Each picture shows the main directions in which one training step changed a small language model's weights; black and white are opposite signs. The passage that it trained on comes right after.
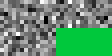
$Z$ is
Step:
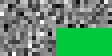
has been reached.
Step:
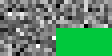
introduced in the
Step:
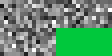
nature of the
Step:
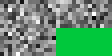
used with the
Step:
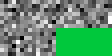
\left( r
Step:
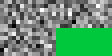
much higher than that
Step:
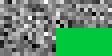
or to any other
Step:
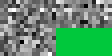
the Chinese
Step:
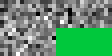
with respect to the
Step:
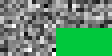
spin direction. This
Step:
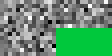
this target value at
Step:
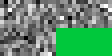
expressed by employing
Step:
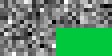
a minimum at
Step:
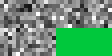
at the interface,
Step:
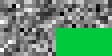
l$, where
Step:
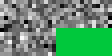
and ratings
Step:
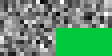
of the Fourier transform
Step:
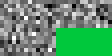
connections between all
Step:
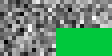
implications include an
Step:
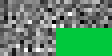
This negative effect could
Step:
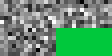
to reduce the influence
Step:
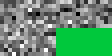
Binned data
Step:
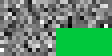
equal to the projected
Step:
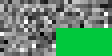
in the region above
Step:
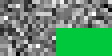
far into the
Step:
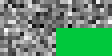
cm. The
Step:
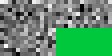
trivial renormalizations)
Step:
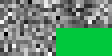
traced the light
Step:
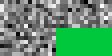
interplay between the
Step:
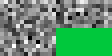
the choice of the
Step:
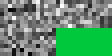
apply a series of
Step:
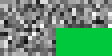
of impurities
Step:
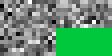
improves the classification
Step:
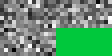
quantum interferometry
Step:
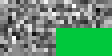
the corresponding command
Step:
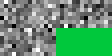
relativistic effects. In
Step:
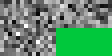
sheet, and
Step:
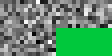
of this result becomes
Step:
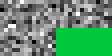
show that 2D
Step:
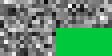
lags separately
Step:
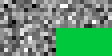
these later cases
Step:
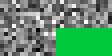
is electrically neutral
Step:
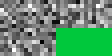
can see that for
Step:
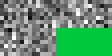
quantum Hall effect
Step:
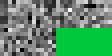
such a multiplet
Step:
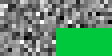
has been made for
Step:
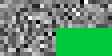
detector in Hall A
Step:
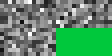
a permanent
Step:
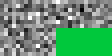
within a radius of
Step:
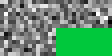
stress that, while
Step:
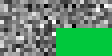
to calculate reactive
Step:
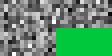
is stable. At
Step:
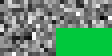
luminosities at
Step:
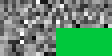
of the standard electroweak
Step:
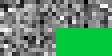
arises by considering the
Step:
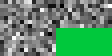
a better understanding of
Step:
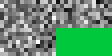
none of these
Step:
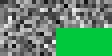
the long period
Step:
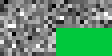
unphysical parts of
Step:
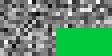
dark energy.
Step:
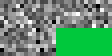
field originating from
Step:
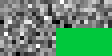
that the inverse
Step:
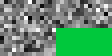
direct nuclear component below
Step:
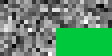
the coordinate distance
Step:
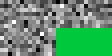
will discuss the experimental
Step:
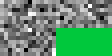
both spatial and
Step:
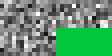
from the photometric observations
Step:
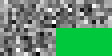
This then allows charged
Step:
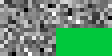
INPA in
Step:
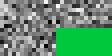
and signal integrity
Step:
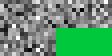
diseases like most
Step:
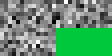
which in turn results
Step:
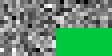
by zeros
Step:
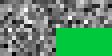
present a detailed analysis
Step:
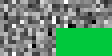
is used.
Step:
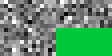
our analytical model for
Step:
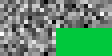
in the very early
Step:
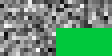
scales that are short
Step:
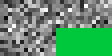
this range.}
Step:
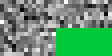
transmission dip
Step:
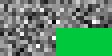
in the thin
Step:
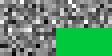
see instead of a
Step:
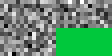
in practice. Each
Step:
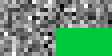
each other under
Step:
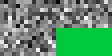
the total surface conductance
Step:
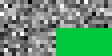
Temporal resolution
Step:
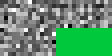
their kinematics.
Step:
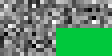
(see Appendix
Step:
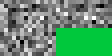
particles like ${\bar
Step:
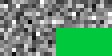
was preferred for
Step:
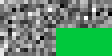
For instance,
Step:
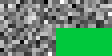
found to be somewhat
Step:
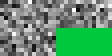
fabrication of
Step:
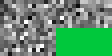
and an increased probability
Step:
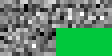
outside their region of
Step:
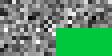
cosmic microwave background
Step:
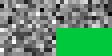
a few au from
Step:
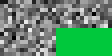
the likelihood function in
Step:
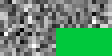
results we obtain:
